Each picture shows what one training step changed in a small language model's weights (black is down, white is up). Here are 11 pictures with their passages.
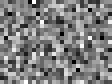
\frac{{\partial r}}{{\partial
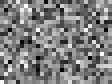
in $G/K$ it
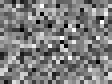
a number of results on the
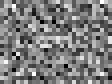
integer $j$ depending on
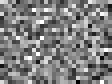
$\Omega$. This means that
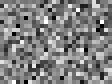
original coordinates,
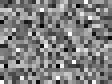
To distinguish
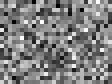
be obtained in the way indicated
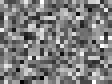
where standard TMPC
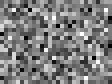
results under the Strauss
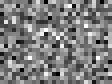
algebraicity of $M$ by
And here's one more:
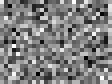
\typeout{** the
